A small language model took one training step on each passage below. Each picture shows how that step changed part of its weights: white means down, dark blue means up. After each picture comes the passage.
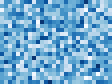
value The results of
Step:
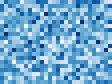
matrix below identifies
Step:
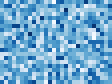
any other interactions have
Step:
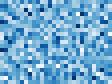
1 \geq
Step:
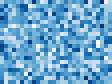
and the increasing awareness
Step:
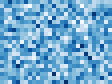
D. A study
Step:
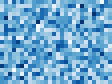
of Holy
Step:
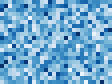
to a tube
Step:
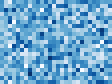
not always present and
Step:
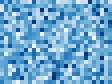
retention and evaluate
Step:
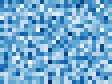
top height,
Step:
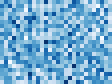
passive voice
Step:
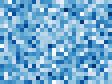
empower them towards
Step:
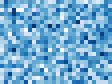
of high quality will
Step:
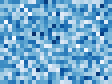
male, 1
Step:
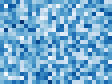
into account the types
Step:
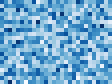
e não apenas
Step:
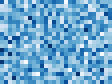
energy transition to carbon
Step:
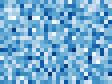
relación entre otros
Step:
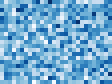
of the market with
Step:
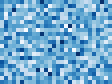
процесу та
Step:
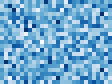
is a range of
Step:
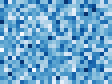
informed consent After
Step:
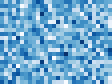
di antara
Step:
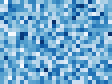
were applied to the
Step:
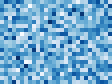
water, pump
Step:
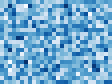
at the unit
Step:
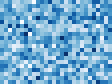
schema op
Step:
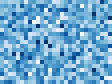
общими для
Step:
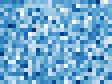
But the Guest
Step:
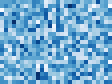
into separate
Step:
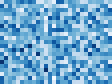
their ability to
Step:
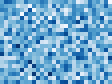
A., in
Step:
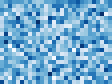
play *Final
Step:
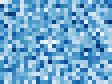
Research Question
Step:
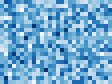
the business model
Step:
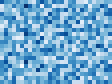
line included in the
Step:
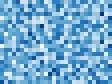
getting very much
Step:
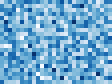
the above stated
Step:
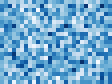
% change Value
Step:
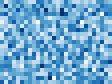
be useful as the
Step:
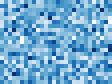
remoção de
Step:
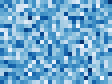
estaba en
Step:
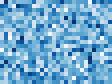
descrição do
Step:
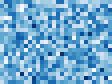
the US due to
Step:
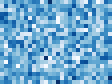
for such a
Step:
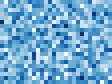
Drive de
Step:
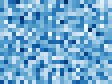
list construction.
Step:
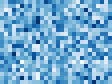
pour la conception
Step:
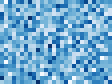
help to identify possible
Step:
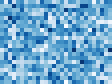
kuat dan
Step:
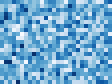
on these 32 different
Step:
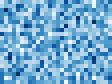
de programas de
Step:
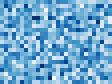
behind one
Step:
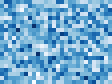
the basis of which
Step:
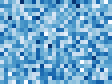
closely linked to
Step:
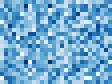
This article highlights
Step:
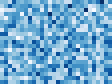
in situ reaction.
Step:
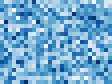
27 dikes,
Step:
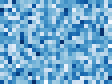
a prospective
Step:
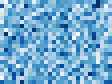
ta fermer
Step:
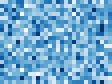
e consolidar
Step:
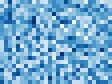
fishing with
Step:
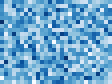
the article (and
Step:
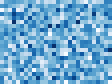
of contemporary
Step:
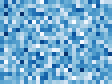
Ghosh and
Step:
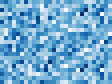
have selected one which
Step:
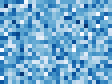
radius of the
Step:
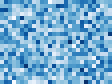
skills required,
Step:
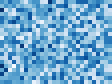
to changes in the
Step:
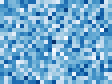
resources and give full
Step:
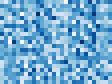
По мнению
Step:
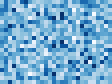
с серной
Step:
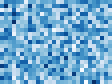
high concentrations of
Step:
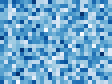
é a importância
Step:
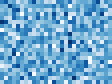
prestação de
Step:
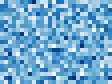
wind speed,
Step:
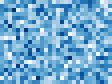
кўра, давлат
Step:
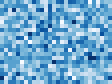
strains, 24
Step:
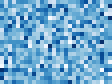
not consider factors such
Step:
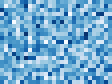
which lacks
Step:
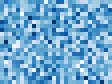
uma aparência
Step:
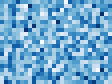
is the most
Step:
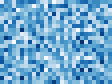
sebagai media untuk
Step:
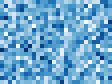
the existing literature that
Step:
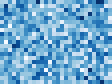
uma opção
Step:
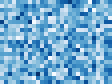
in dimethyl
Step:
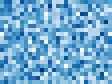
2A is the
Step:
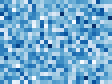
que las personas
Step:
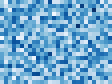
of articles
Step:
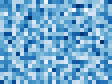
appropriate reference genes
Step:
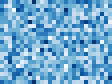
a fundamental study of
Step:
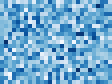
contract platforms
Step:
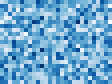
in this Figure were
